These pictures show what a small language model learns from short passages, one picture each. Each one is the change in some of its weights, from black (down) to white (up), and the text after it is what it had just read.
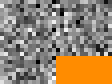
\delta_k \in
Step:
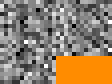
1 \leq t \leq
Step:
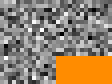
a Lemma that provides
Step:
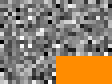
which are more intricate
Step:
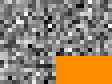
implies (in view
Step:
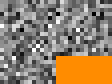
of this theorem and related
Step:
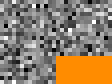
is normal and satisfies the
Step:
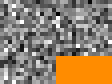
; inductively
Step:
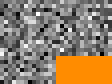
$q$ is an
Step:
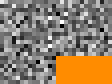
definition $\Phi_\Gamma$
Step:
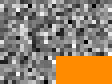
can push a
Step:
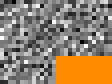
Lemma 5 below).
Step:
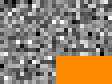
discussion below)
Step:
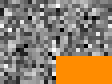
is \begin{eqnarray*}
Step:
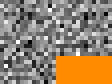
the BIBO condition
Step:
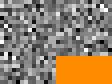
representative of
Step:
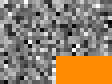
\subsection{Proof of
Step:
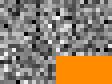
referred to as
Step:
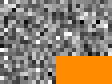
independent runs used for
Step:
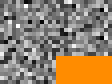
pattern, it
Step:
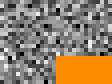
requiring that both
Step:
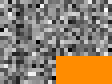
is obvious. If
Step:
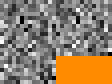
in distribution-free
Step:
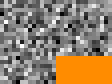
on $\Dout$. This
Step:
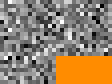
some $*\in
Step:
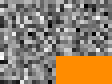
\\ (\partial x/\partial
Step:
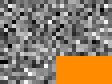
flat. Thus any
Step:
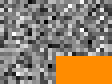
visible contour
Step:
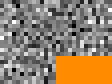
et donc,
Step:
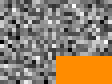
six to seven
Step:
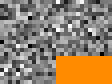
terms of strictly
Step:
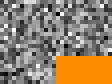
of stable pairs
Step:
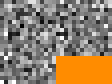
by combining them
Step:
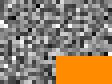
of the basic
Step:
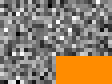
of a Gaussian
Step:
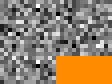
distributions nor to
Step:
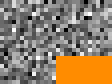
first cohomology groups of
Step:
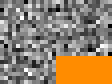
found difficult
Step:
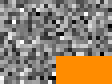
an old problem in
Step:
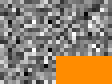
Section, we prove Theorem
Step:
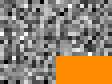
course, there are
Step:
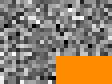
vectors in the list
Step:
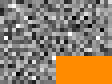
the following lemma which will be
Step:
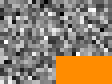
The standard reference
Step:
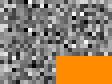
characteristic classes for vector
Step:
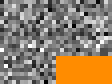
the feasible
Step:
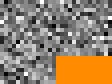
by Gauss, and
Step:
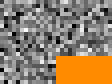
$[1]$ means that
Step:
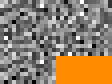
the properties of the $\phi
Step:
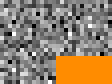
every graph is an induced
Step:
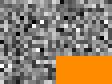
il suffit de
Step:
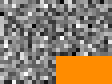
energy of two given
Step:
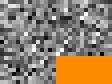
represented by $s$
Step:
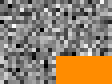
we have the following:
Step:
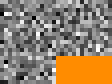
\maketitle For
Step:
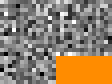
check that the
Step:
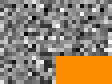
\vdots &\vdots
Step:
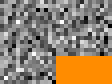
second-order equation
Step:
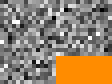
delay, whereas
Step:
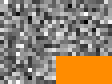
Kolmogorov inequality
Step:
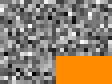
operator and an interaction
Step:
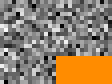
part of this corollary is
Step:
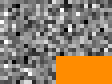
easily check
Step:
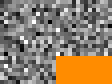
for $f$ converges
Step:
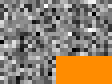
-m \bmod
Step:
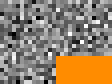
are (a) to form
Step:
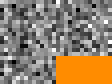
\end{equation} Let
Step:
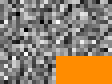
$\subseteq$, let $z
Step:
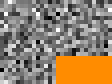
- The shift
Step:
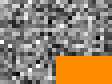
Lax operators,
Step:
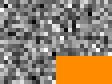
prove a result like
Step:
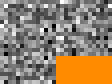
being considered is
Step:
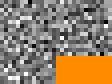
the characteristics of the
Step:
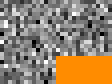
detailed exposition
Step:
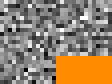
use the notation of
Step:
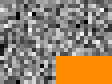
we deduce from Step
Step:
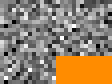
that $\mathcal{F}%
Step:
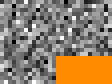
of left-orderable
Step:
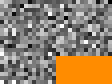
problem of determining the number
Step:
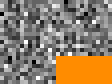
already in the
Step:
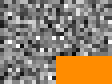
)$. Another
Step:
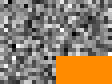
of a locally free
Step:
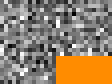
results, needed in
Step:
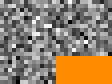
on introduction of special
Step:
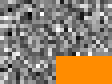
Let $G$ denote the
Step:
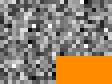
and perspectives
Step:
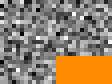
symposium held
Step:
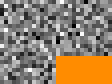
map on $X\times
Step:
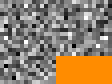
for every $g\in
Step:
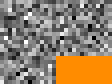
for any $s\in
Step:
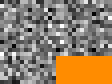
and the quotients
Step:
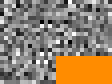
groups as discrete
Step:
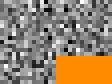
marked point
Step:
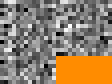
M $ \\ Here the
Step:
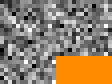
k$ and Serre
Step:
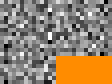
our algorithm could
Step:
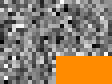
$\mu$. We have a
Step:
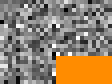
can be computed with the
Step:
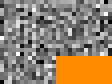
set of Kasparov
